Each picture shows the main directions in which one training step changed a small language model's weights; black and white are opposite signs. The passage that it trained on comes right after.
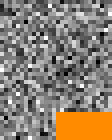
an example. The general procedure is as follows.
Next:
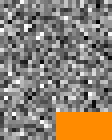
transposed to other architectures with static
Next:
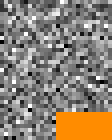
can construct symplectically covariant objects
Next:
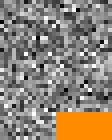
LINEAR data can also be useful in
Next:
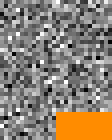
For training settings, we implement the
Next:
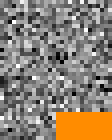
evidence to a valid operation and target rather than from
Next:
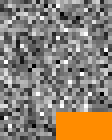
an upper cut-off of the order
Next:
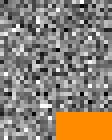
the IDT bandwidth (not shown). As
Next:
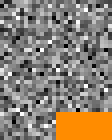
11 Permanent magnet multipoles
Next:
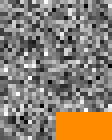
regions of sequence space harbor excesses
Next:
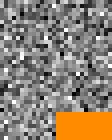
Fisica and INFN,
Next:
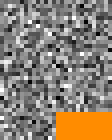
should cause the gas to go through states of increasing
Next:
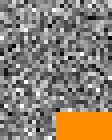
transmit the subfiles as described in
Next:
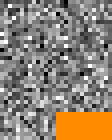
is a area-weighted tally of the
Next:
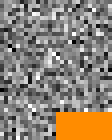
emission, could also cause the general weaker correlation
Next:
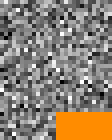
on social activities. We separate
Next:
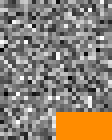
option to be able to easily
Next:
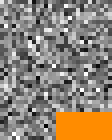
is restricted to an intermediate HVP
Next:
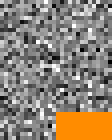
and Evaluation Protocol} The experiments are
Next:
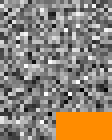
for the purpose of creating a robust
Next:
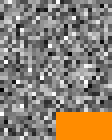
\end{equation} where $P$ is the
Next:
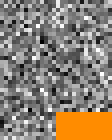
than in the non-relativistic BHF
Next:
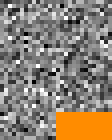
is a unitary matrix. These primitive
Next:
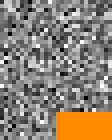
for subprocess and parent process are
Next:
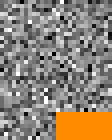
develop a vev. Our goal is to
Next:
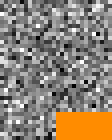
studies on efficiency losses using, for example, the
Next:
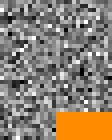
depends on three momentum vectors, $p^{(i)}$
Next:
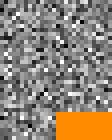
and power subject to a feasible operating
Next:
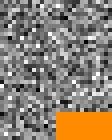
for the best configurations for the four declinations with
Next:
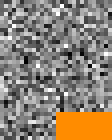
separations}, author={Tani,
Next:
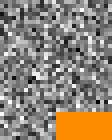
We require to each signal bin to have at least 10
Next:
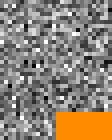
fundamental observables can be expressed in terms of
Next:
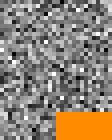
by NMR measurement would give new insights
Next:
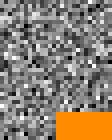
measured at the injection point, respectively. They are
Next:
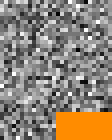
the increase of variable number $N$. With all the
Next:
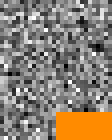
indicating that most of the light is absorbed
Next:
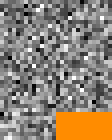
Broglie in the 1950's where
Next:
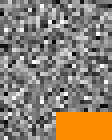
on flux \cite{ref57} might be
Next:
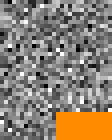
Doubly Special Relativity,
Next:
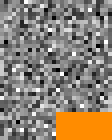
Hubbard model we initialise the CC
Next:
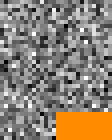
for NGC\,4258 that are in the
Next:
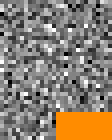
estimation method perform under realistic usage scenarios?
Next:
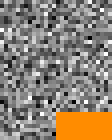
on the Reynolds number $\Re$.
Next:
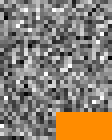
code $\tt{cBHBd}$ that
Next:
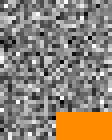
resulting in diverse possibilities for cosmological evolution.
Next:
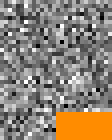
Madrid for the hospitality and
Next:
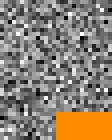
crystals used in this study with crystal number,
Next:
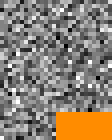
fully inside a pixel sensitive area of
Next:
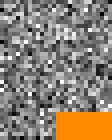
along the separation vector of the fixed passive
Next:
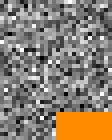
we arrive at the central result of the
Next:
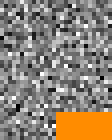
metallicity independence. Hot neutron stars just
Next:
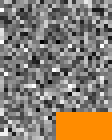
of each other. At $t = 0$
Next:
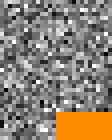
is that it respects the Pauli
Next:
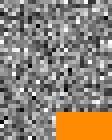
explore the possibility of applying the
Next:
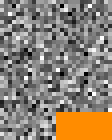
benchmark branch, covariant asymptotic analysis
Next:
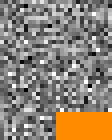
neutrinos can also possibly explain the
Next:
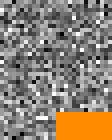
of point patterns, enhance their understanding of
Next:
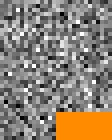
Since VLC system does not require too much
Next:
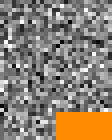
design (Phase~B), with a
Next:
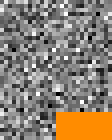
the amount of $N_{D}$ and
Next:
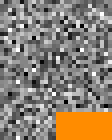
obtain the complete contour. In this final step
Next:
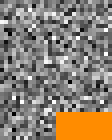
moat-like dispersion is described by the Hamiltonian
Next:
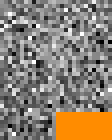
Prague, FNSPE,
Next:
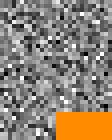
challenge worked with here is the statistical
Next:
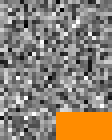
dots), the sector boundaries(dashed
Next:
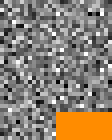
range. In this study we focus on the
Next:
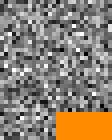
the absence of hardware noise and sampling
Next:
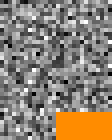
wall-normal distance for different Reynolds numbers
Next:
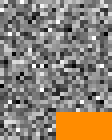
units of length and energy, respectively, and measure
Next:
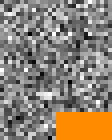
= E_z \cos\theta +
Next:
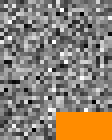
classical mechanics to approach our problem. The mode equation
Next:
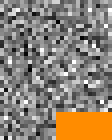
system. Due to the symmetry, the polarization from
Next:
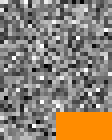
the runtime of MiniSat (without
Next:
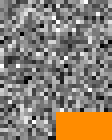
Each resonator consists of a 5
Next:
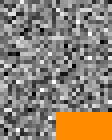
conserved quantities in the laboratory frame are expressed
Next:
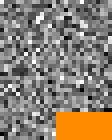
Letters}, and serving on the
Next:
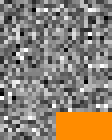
\begin{equation} f(L)\,\,
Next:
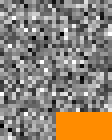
organize and streamline what had, for
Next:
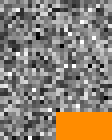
for time independent perturbation of the particle in a
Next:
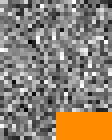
with NRC (Canada), NSC
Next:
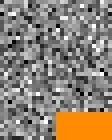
that paper is that the primary effect of higher order
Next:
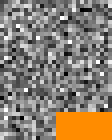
using an authenticated encryption
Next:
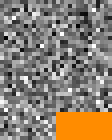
wave (New Zealand) of
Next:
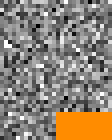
well as the entire resonance region $W^2
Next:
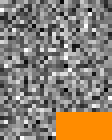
of training and feedback adjustments to
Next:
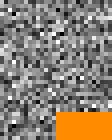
third section we solve the inverse problem:
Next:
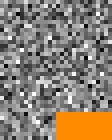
at which mechanical energy is converted to radiation,
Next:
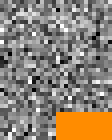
part of the electric field product can be excited by
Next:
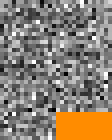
potential $U(z)$. For a pointlike
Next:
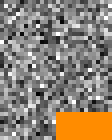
gauge transformations of an operator $T$
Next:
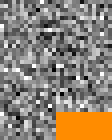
$\LCDM$ Planck cosmology with
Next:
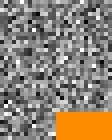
possible, thus improving the overall time resolution. %
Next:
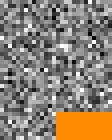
in *Erkenntnis* have
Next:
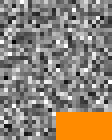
events that have the same statistical fluctuations as the data
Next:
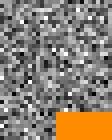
LLM debates. This matters because
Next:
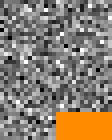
Upon applying pressure, the two-step
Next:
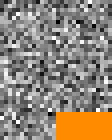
and terminal events; for a recent review of methods
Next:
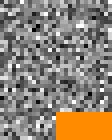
far below the breakdown voltage, for which the
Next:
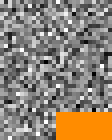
to clip at $100\%$ as well. It
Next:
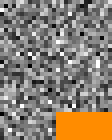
pruning of invalid configurations. It
